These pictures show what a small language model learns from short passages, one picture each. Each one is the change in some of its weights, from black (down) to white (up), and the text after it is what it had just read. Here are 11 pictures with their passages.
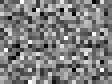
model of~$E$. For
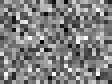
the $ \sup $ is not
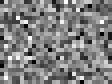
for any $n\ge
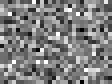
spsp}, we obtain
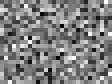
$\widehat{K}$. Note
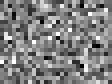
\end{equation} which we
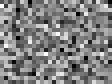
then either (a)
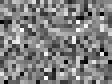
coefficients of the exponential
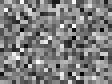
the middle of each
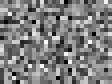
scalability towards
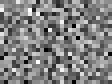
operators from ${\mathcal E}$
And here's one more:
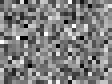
overwhelming the
